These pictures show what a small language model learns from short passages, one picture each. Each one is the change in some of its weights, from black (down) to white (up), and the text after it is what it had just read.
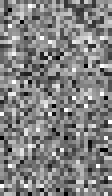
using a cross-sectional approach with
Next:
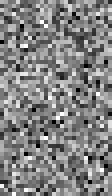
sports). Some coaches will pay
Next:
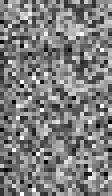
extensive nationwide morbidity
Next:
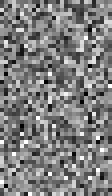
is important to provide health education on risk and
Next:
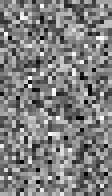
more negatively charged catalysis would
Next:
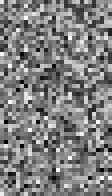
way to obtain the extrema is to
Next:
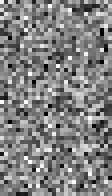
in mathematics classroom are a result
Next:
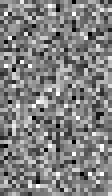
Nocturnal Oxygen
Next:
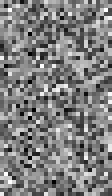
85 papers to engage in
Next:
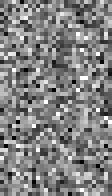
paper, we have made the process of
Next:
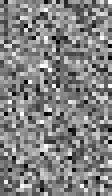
from more information/formative events on
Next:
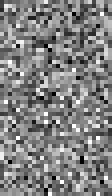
this study contribute scientifically and
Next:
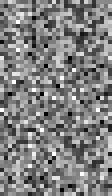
the field of prediction, image processing,
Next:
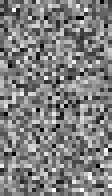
sample obtained from IVa.
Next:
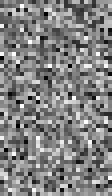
(Y, σ) is so.
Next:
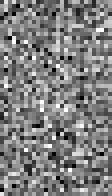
IN API AND MARKETED
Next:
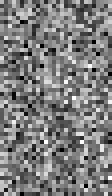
responses allowed a better discrimination than
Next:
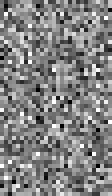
and UPG-1 (b)
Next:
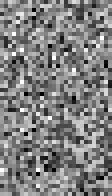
methods of realizing those ideas.
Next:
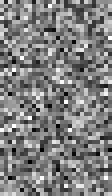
in the complex indicating coordination of the
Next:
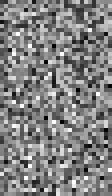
complemented or coupled with
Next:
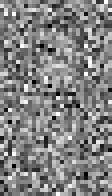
more than 200 thousand jobs were
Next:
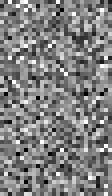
privacy concerns with the depicted
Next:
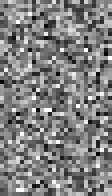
the future. Figure 5: Action of
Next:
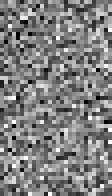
elevation and hillshade)
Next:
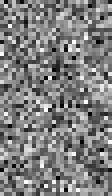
alpha RMSD plot of
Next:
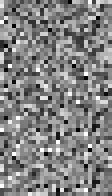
AO Ser – C1 for V
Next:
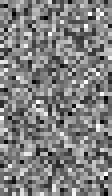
in dilute HCl. It was
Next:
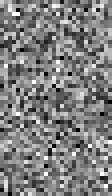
¹M. Sechenov First
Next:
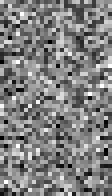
specific behaviour of student teachers in the area
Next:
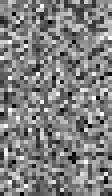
some of the challenges faced by
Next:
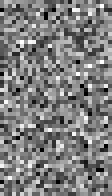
these strain gauge measurements can be
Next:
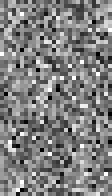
signaling output and $e(t)$
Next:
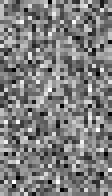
in Egypt. Richard
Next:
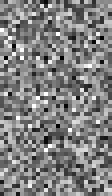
decisions on human resource management in the
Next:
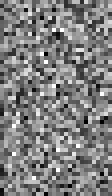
explain the country's historical economic development during
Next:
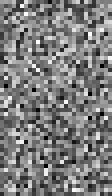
Ocean influence our global climate and reduce the
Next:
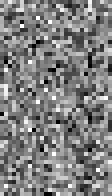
citizens. More awareness and quick legal action
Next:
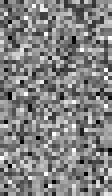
who are likely to hack it. It
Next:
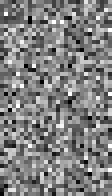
loaded with 5 wt % and 10
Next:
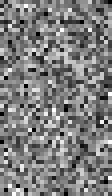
was followed by a dynamic quenching
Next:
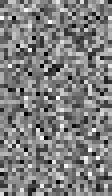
support both migration and dignified
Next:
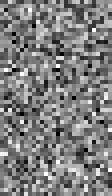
as articles and some of studies that involved
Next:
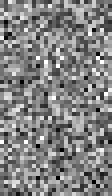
of users have to be adapted to the
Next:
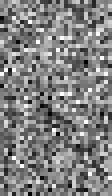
example, PHB melting temperature
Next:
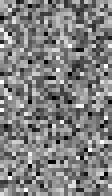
The entire process is summarized in Figure
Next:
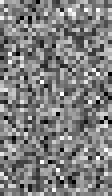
prevent the dimerization of complexes
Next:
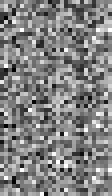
ASSOCIATION TABLE
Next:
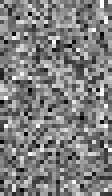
class. The smallest number of colors
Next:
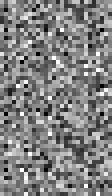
understanding on the current limits of
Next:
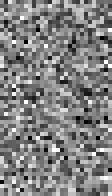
of the substrates, the conditions and
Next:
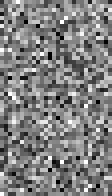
fluid. - Sedimentation
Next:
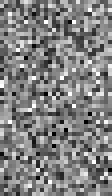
the flow to carry sediments
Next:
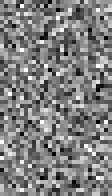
Great care should be taken in removing
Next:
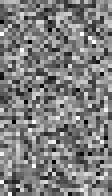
this study investigated the following questions: 1.
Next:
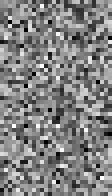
amounts of input data and have a
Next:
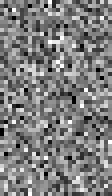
be signed imminently (till
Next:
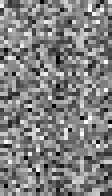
of sodium chloride and the
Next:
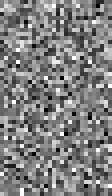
the Navoi region.
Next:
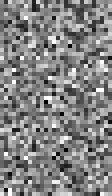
important role in improving services in the field
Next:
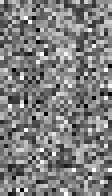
experience has a significant positive effect on investment
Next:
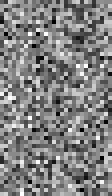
implemented in the legal framework. The
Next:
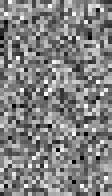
of policy sector (if applicable)
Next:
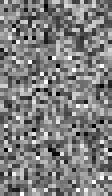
Retrieved October
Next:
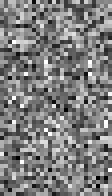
a reliable method of reducing stress.
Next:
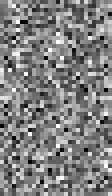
plausible pictures of possible
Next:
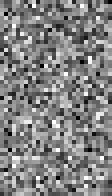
Netherlands) equipped
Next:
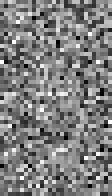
the struggle for a better life are
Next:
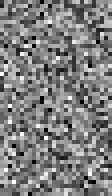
- Like any other business digital marketing
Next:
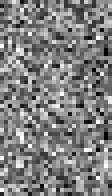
could be degraded and emitted
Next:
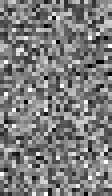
technology to meet strict latency and
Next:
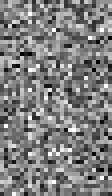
extra information necessary to be processed by
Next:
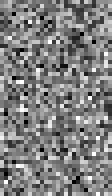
certain pathological conditions, mainly (but
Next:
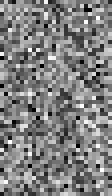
defined as the conversion of one cell
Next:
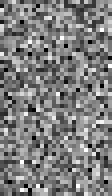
gives similar result as a study conducted by
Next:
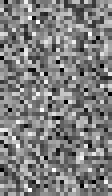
that are investigated are first, the straight
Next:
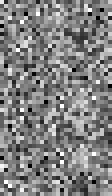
concepts (e.g.,
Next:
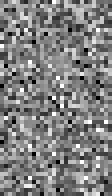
into DPBO, as well as
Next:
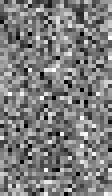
216 As can be appreciated
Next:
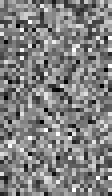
measure change at a wide range of spatial and
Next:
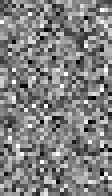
spectrogram images. Then, the values
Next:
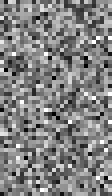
attentions in all the word.
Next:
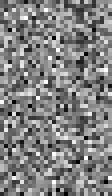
involved. This asks for a specific
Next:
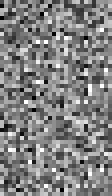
- M. Young, *The
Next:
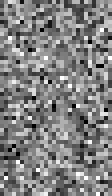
each included literal, an encoded
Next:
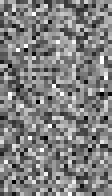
resources for classroom English language instruction.*
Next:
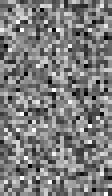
changes, sometimes labeled under the
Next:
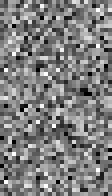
kinds of toxic
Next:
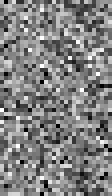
cross sectional study where the sample size is
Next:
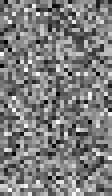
g/dL) RDW
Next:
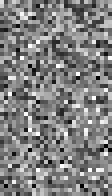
key insights that emerged from the three
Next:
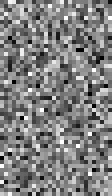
and ligand has been proposed. The
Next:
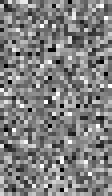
convert JSON Schema to a
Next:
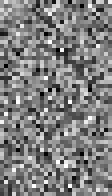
with Azerbaijan is
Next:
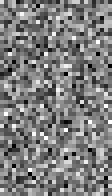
thresholding was published [8]. From this
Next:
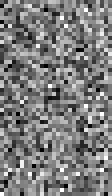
revealed some compounds. Conclusion: A
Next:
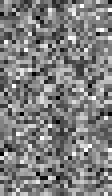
the increased flux perturbation in
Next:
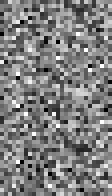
reviews the step-by-step
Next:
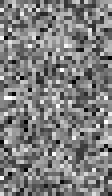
is to reduce the information asymmetries
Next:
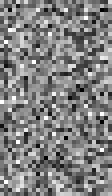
and three-point bending tests to
